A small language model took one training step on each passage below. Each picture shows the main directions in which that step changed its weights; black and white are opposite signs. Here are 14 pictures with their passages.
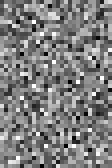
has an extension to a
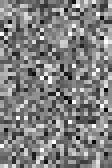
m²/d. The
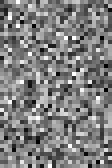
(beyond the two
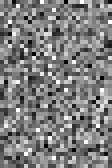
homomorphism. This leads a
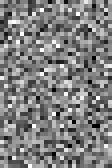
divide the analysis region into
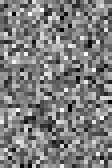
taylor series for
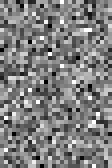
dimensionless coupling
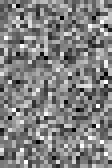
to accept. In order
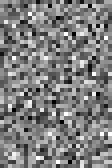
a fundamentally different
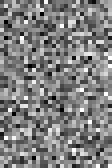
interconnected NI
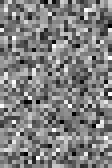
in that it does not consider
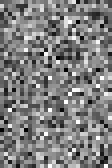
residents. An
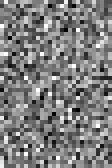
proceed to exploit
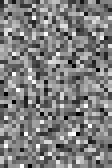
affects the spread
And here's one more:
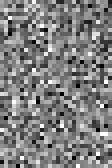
vary from line to line.
